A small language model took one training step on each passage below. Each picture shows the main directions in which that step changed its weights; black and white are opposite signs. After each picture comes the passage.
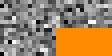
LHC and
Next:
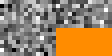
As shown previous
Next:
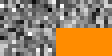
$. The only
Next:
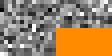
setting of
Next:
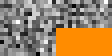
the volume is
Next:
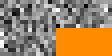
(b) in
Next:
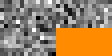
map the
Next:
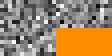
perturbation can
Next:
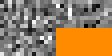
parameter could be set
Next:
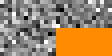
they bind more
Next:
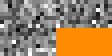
parametric frequency
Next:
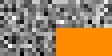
matrix elements of
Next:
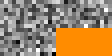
be slightly
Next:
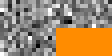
considered in
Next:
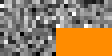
time associated with
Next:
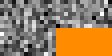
that the universe
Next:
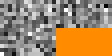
we show the
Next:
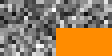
This leads to
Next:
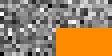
the usually
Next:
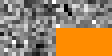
conclusion will
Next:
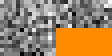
is the same result
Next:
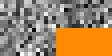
with the same
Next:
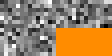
detect any
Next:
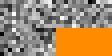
these turning
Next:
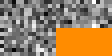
that in the
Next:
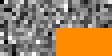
standard deviation
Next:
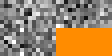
the velocity of light
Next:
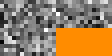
Note that this
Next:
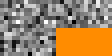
yield identical
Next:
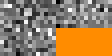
the temperature and density
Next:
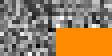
is expected that
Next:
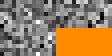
discarding those
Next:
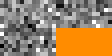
because of cold
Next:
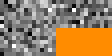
the blade
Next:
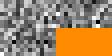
with a width
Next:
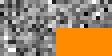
continuum in
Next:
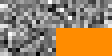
film. As
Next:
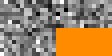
a previous work,
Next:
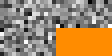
the symmetry of
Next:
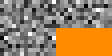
performance of our method
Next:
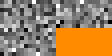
and Kavli
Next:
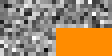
the smallest
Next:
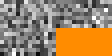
has been shown that
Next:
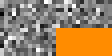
\delta -
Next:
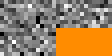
winding number
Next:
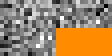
the wave properties in
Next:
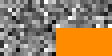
costs |
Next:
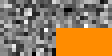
the median
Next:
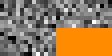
with theoretical
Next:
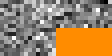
shown) where
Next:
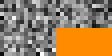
matrix is of the
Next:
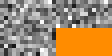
this procedure
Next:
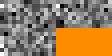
The decay,
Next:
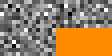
right hand
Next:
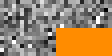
of regular
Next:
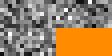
reported systematic
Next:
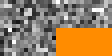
the action and
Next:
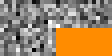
modes are
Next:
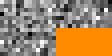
belong to the
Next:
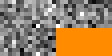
numerically from the
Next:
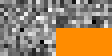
examine the
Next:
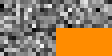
trained on three
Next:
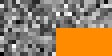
$\rho$ is
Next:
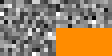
low spin boundary
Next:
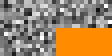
the step
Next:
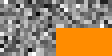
a distinct
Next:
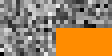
is described in the
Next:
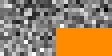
the generative
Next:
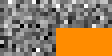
Qi and
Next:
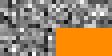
supported in part
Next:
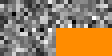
We apply both
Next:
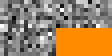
function of particle
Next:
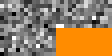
The spinon
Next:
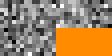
expected signal
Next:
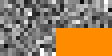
the program
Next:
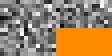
t$ which is
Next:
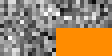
from Eqs.
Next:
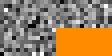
be regenerated
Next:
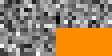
longer time to
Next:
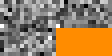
except for
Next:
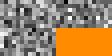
for individual
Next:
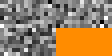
the Toomre
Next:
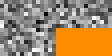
UFO model
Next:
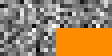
transport, as
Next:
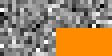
extracted from
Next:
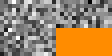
our fitting
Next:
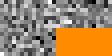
problem in this
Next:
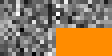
are therefore
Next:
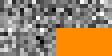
and circularly
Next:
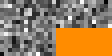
the rotation
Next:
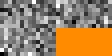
and A.
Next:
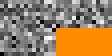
constraint {\bf
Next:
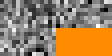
is estimated to
